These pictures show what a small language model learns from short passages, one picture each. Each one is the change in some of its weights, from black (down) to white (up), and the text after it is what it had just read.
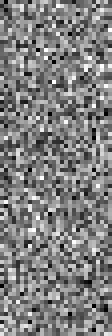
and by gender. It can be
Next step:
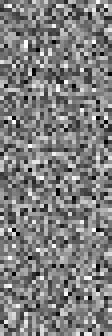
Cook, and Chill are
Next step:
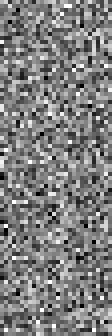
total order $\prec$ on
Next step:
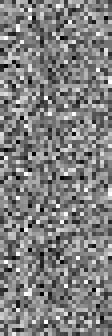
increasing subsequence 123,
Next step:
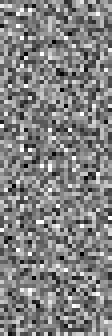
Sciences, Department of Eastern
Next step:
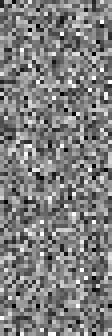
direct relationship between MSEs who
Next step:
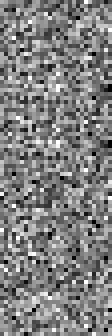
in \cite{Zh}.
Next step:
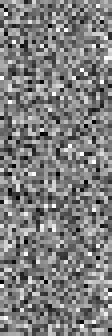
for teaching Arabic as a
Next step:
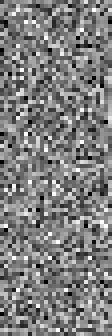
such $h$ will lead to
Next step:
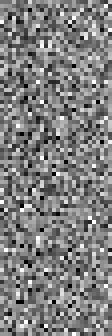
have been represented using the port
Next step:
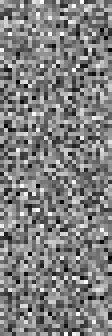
it to say that there is almost
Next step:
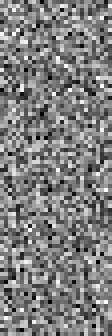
during the day and night
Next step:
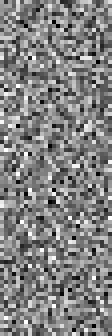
been studied with aniline and
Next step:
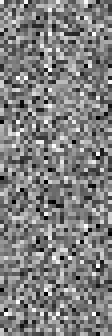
references therein. %The
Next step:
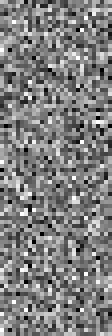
This makes the search for personalised
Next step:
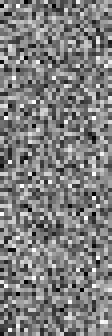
with innovative research for the information
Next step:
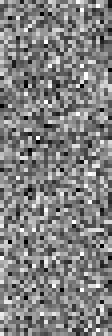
This process aids in assessing
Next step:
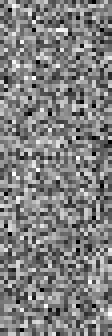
in the river ecosystem will
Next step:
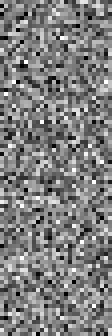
number greater than 1 that is independent
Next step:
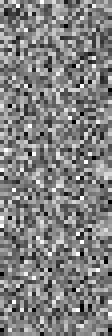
this is true for all $0
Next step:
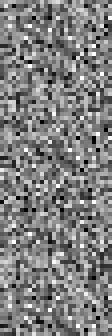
decrease in the numerical value of
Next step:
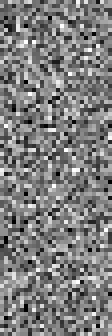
improvement was observed based on AST
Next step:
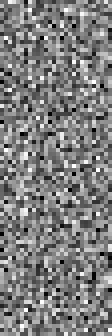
possible should actually be carried out.
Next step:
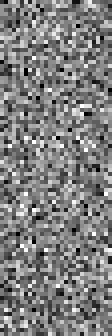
or to close the case within no
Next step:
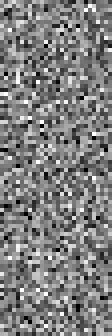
to include all the objects as well
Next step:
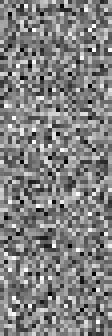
variable (scale 0-10)
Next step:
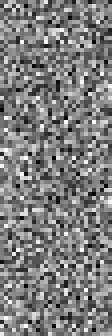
in some cases reduced, training
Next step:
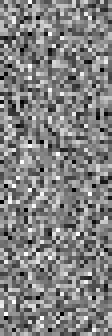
is negative semidefinite and its
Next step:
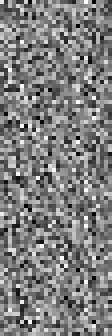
the idea of this paper and
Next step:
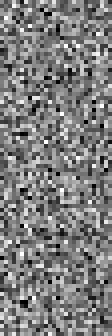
of lens fiber cells.
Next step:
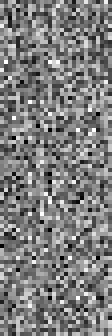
there is one region. $(i
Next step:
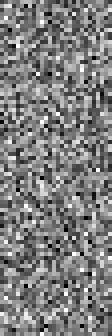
value of the integral, involving
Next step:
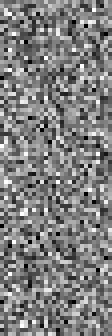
television showmanship
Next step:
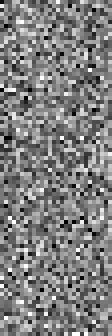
ensuring better consideration of rare classes
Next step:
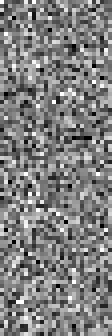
nonlinear RG and entropic
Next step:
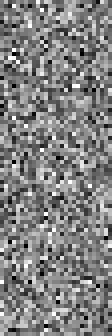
is a simple spectrum analysis and the
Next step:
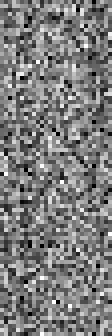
drug delivery system.
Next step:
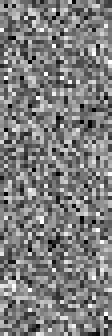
apply the Kurosh subgroup theorem
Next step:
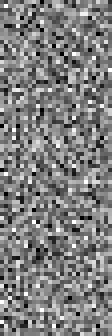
An estimated 400,000 children
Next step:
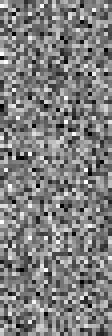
with integer indices $s,
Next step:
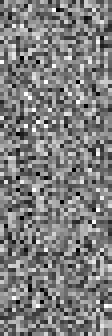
the World Health Organization
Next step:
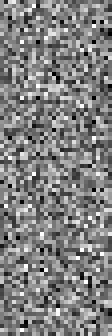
be designed in such a way that
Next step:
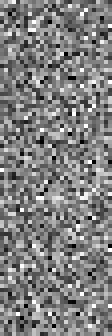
studies: - To overcome this
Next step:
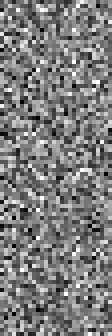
will be supported and maintained,
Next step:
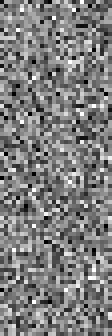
rates. The village government
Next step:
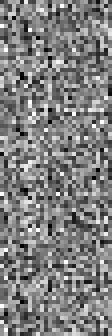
QC. Oke et
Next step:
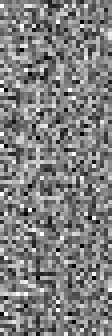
changes in sea ice and
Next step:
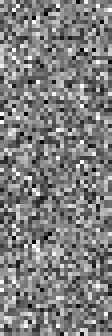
designing a counter policy for the
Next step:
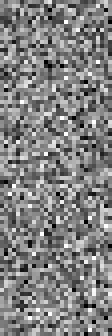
study are to minimize travel time
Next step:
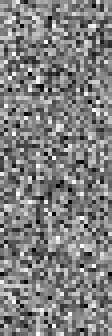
reaction-diffusion equations for different
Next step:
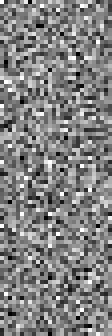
\in E}$ to achieve a
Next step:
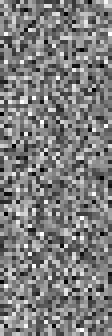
principle, shall not imply major problems
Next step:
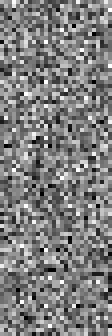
look formally similar to the case
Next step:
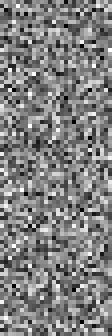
for any $m\in
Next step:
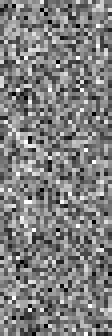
Sequential Testing of
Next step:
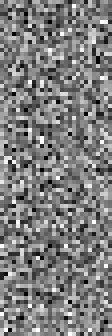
of osteosclerid layer
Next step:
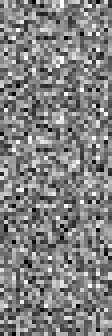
Note that the hammock
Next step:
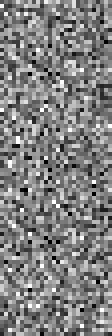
performance; learning outcome 1. Introduction
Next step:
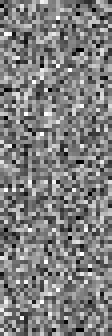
$Bun_n$ by
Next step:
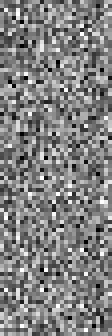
The union members who have been
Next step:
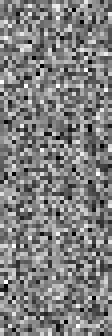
of a positive integer $n$
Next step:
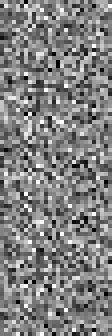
The third leads to an analog for
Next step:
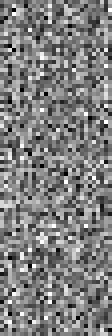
on the surface, or if high
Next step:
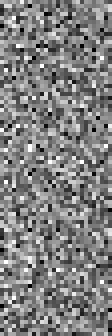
conservative, convex approximation of the
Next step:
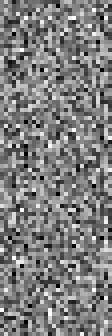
1 Course Overview
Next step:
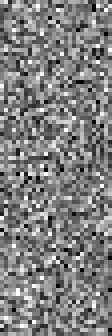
weights inequality for Hankel operators
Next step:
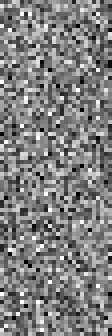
rejects the idea of
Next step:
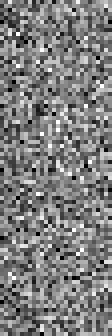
adherence is crucial to improving
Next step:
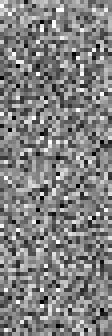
characteristics in a long-term
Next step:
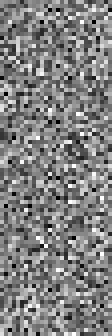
is a significant research direction.
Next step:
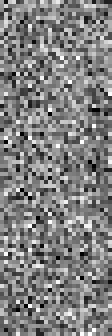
writing style. - Write a
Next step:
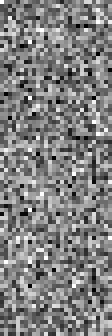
of realizing structural and spatial
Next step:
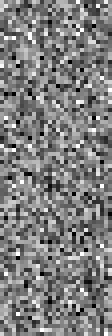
formula between probability densities.
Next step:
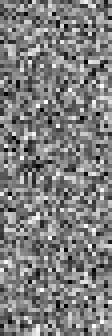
qualitative and quantitative understanding of
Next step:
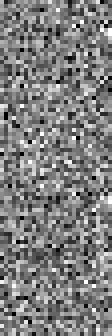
of the empire in respect
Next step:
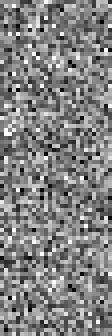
sum-max functions, a
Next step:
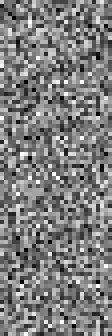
Its ¹H and
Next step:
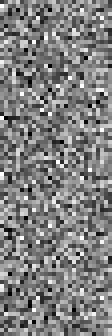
this study, researchers used source
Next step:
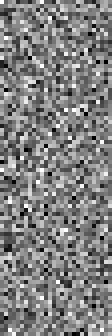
It is better to look and see
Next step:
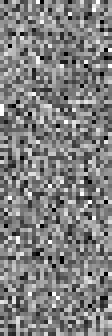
and $r_k\neq
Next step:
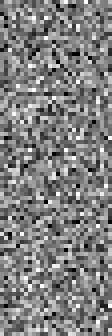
longer OBSS transmissions
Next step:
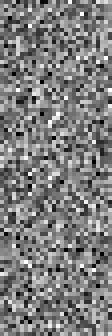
conditions for the bacteria spreading or
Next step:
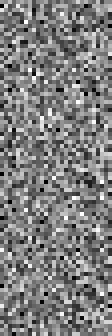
the problem is only that women
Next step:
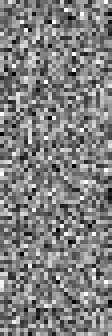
of cases it is not possible to
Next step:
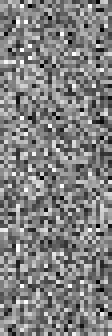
literature, fundamental questions about online control
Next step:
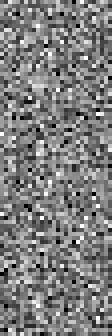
incorporated language around the social dimension
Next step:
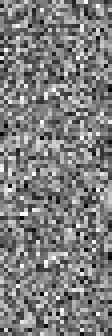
techniques in a way that would
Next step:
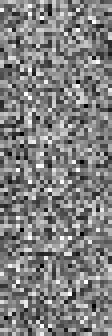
the time perturbation is smaller as
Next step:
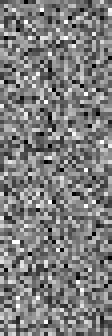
process efficiencies (12).
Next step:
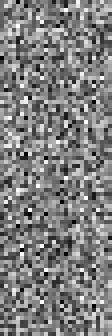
to provide evidence of economic,
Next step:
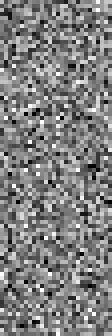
F$ satisfies condition (ii)
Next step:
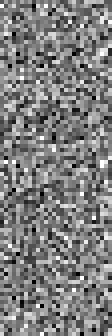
plasticity, W_{pla}
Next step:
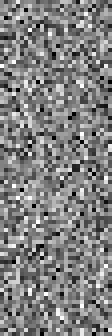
anxiety symptoms.
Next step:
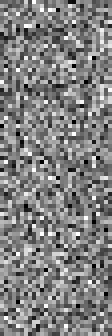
reliability and the degree of linear association
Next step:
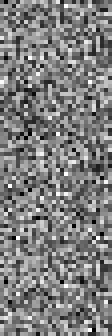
- Enlist local leaders,
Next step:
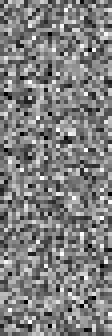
with market value. The coefficient for
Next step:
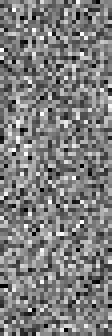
Times, and others.
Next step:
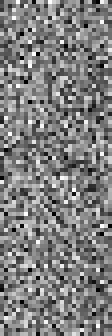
round table. On average, the
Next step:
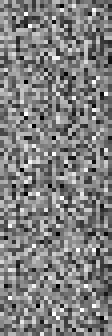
engineering systems* - Molina
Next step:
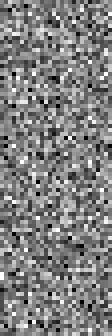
in $n$, get increasingly
